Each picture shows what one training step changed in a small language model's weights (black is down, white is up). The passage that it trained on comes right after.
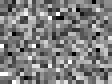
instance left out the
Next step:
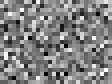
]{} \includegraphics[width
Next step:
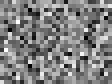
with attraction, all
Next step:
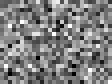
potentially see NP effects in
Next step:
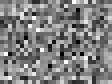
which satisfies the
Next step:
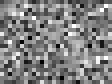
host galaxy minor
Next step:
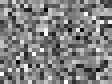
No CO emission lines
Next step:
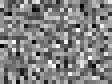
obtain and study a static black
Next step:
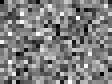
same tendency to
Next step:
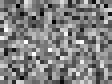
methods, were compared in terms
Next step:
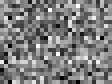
\end{eqnarray*} where the
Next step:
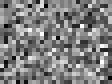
1999 Cosmological
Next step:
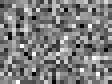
technique, leading
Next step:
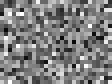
$n_*$ we can
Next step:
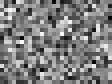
Sec.~IV, we
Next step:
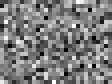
this article (except in
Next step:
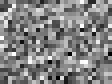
ejecta due to impact
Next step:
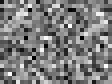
start of the evaluation is
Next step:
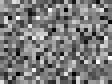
& \end{array}.
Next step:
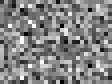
we have decided to
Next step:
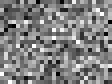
is then deposited using
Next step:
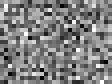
Chern-Simons term
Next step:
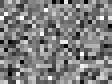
Migdal effect and
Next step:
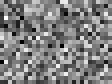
we plot the behavior of the
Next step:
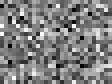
correlated component whose rate
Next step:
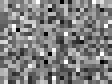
dense retrievers.
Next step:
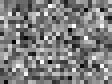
filters, with a
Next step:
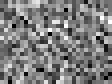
a real unit vector,
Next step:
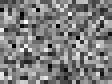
it also discards the
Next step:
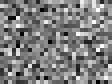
TT}. Denoting
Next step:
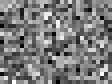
track, for the first
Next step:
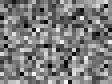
an association end from a
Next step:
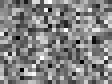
particular, the mapping of
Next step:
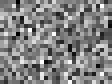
infer here. A similar problem
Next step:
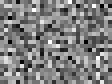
contamination in ZnO
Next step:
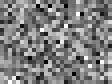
and can in the infrared
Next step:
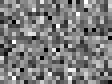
and the contribution to ${\rm
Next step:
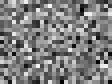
(a) (b) Figure
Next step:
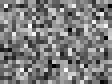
the sign of $\delta_{\rm
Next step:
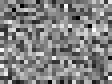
neutrino mass of the
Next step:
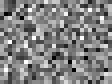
structure to adjust itself
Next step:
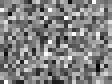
\gamma \end{equation}
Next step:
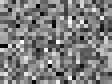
These two \ebpf
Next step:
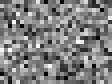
our search started by first
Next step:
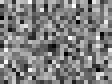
Shewhart, W.
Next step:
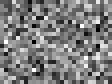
and its explicit expression
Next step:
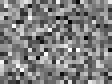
extent of M\,74
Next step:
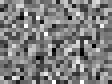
used in these observations. In
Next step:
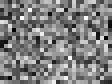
moments before the
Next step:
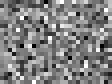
d\lambda dx^\alpha
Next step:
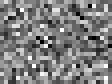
to some mixed state described by
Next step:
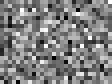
to take advantage
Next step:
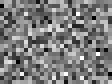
of social media
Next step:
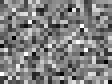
general method for finding these
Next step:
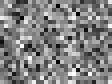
all luminescent
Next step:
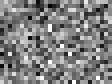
of a multi-wavelength
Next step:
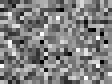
structure on twistor space
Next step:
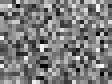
Since it is difficult
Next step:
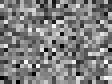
resummation of leading
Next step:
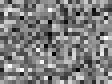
this paper, we argue
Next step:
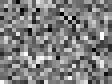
more constrained inputs
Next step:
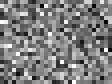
(Ministry of
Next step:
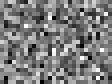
clusters. The best fit
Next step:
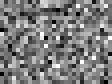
APW+lo method with
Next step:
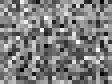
is shown in Figures 1 -
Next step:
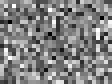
be the most stable,
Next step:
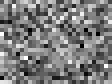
the gauge structure of the standard
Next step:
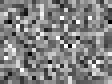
is a 2D feature map
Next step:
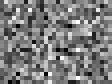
onto the material
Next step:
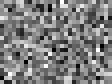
indicate that CTA
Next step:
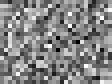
loop}; \node
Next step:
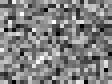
or more `good'
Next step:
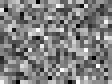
diagonal metric on
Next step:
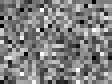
propagator, and in particular
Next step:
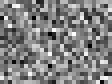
cost for estimating the
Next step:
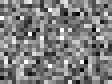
we show in the left
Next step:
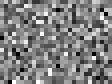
possible boundary counterterm
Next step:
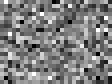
in cuprates, which
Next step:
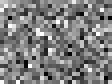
a simply-laced
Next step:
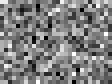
a singularity at $\bar
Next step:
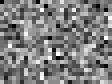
information on cell fate is
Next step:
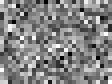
data, i.e., for
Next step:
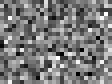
Nonetheless, using the
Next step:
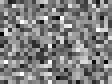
in the instance that no
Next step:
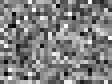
to characterize the underlying
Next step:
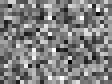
the best-fit).
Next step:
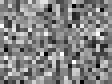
where \begin{align}
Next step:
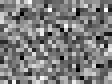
revealed that the
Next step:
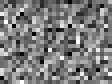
densely dashed]
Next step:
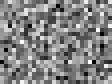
has shown that the ideal
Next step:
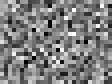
first electron gives part of its
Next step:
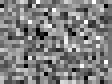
design \cite{ref5}.
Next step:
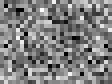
the face of a large
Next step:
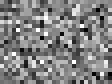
a large indicator gap on
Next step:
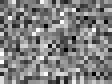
fact, for strong selection
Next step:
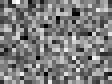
was observed but the small scale
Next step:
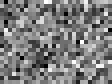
each $c_i$ that
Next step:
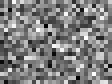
cell's mean speed
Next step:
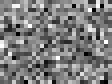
different arrays also depends
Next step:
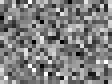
derive a general expression for
